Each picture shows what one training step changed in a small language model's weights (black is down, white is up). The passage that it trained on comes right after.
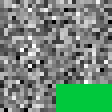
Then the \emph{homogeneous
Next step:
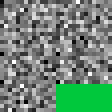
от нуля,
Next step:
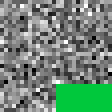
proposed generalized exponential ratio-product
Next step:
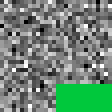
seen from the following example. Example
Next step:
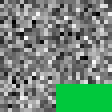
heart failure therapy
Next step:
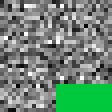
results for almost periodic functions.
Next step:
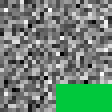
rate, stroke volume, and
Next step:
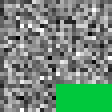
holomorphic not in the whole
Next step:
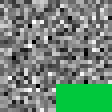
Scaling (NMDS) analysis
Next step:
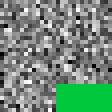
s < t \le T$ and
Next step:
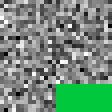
to the predicted interval (note that gap
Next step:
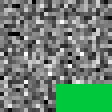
chemical carcinogenesis
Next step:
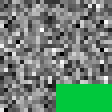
converted into NumPy
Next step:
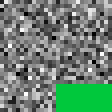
$\conv\;$ operation and the
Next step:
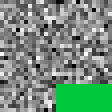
Effect of introducing the
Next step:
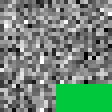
the large-scale deployment of
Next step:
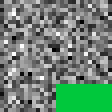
of $X$, with $\lambda$ a
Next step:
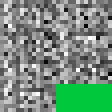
\end{array} \right),
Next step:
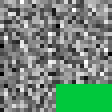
in the mix3015 scenario,
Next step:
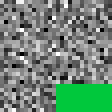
\ref{Theorem A} with a
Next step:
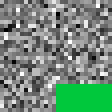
$E_4$. Introduce
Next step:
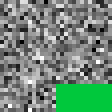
\eeas For the last step we used
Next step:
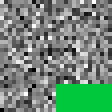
the five of the investigated derivatives
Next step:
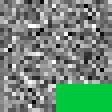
technology [2]. Blockchain technology
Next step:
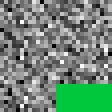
GTR+G+I model and
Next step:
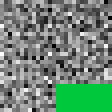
doped t-J model is
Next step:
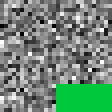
with the energy range of 100 MeV to
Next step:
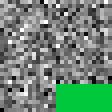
whose vertices are mutually reachable by
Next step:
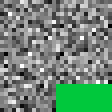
to distinguish between correct and
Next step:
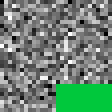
satisfied then $I$ is
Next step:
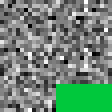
efforts on expanding the
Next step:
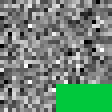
flux between two consecutive field
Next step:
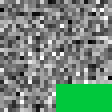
ed., Academic Press,
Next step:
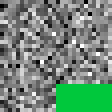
from the field theory entanglement on
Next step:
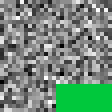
Keywords: Drug
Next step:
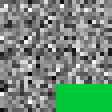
the manufacturing sector for
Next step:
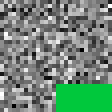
find $W \neq V$. We now
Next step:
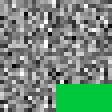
in the least short possible time with very
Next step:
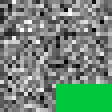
fully restores the state of
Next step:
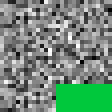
dipolar electric and dipolar
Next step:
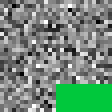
work to systematically analyze
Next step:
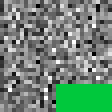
of matrices, \begin{equation}
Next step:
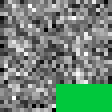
pattern associated to the angular coordinates of
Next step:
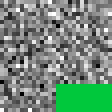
psychological approach, are presented.*
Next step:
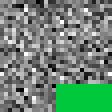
attractive force toward the
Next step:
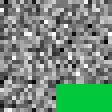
effects of the different hazards on human
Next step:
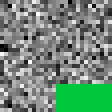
K$ can be highly nonlinear in
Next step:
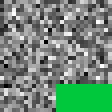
of $J_\rho$. For any
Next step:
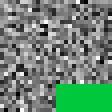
Using the supremum of
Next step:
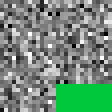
investigators emphasize the importance of
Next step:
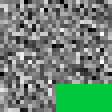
somewhat sustainable, mainly
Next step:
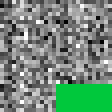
two managers who are competing
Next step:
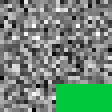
perceived efficacy and safety
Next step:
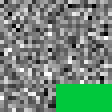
Education System emphasizes
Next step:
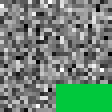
=\bigcup\limits_{\lambda \in
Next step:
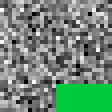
pixels analyzed for this plot
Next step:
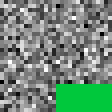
the dielectric strength of the
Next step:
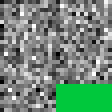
alignment [11] or protein
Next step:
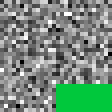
to Thm. 7, p.
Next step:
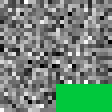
a minimal immersion of a
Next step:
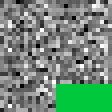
. FENOMECH
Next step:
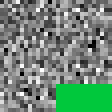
\off 0\doo \qquadd
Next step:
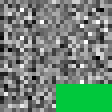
any curvature or inclination, resulting in
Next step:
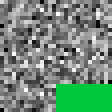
p$. For {\sf iii}, assume
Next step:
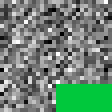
shall determine this stationary limiting
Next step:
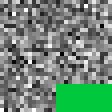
Scienze Statistiche,
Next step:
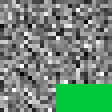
is considered as a fundamental layer for
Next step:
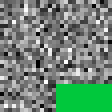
and $c_{v}$ are the specific
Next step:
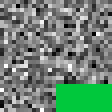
given in a specific constellation.
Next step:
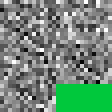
Moreover $\WW$ acts
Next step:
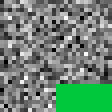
this leads to an algorithmic embedding of
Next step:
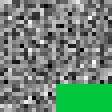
k^*\in\N$ such that
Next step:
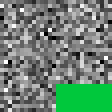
can be expressed as a weighted sum
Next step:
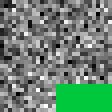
searching for important, dense or
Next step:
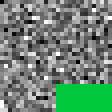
aspect ratio carbon-fiber
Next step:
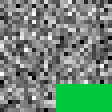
Appendix 1: Glossary
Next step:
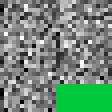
{\bf Theorem \ref{if}.}
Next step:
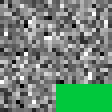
and chemical potential using the analytical exact
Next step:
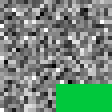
have great potential: photothermal
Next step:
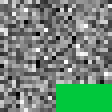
degree of the Chebyshev
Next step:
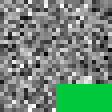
be constructed using the Hopf algebra
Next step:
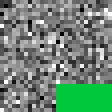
that sugarcane farming in
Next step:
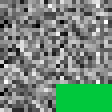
the power stations were at the center
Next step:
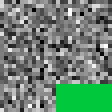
Ocean Sustainable,
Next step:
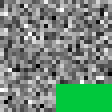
characterized by electron microprobe analysis.
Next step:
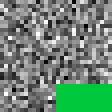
map their kinematics.
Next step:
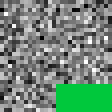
but surprisingly it still has
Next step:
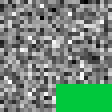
Narain, Phys. Lett.
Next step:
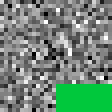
"The Machine that Changed
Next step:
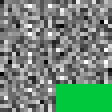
method based on entropy of
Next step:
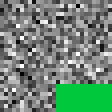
be considered as a triangular embedding
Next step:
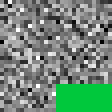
a subset of $V(G)$. A
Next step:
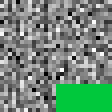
interfaces build up not only the
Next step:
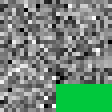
projections from three alternating crossings
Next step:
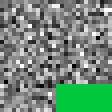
publication of the technological concepts
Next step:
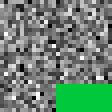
for any permutation $p$ of
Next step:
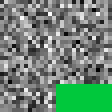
99.87%, validation accuracy
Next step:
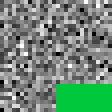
they are shown in the same level
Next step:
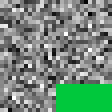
Government Schools.
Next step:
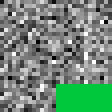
long decade. This devaluation
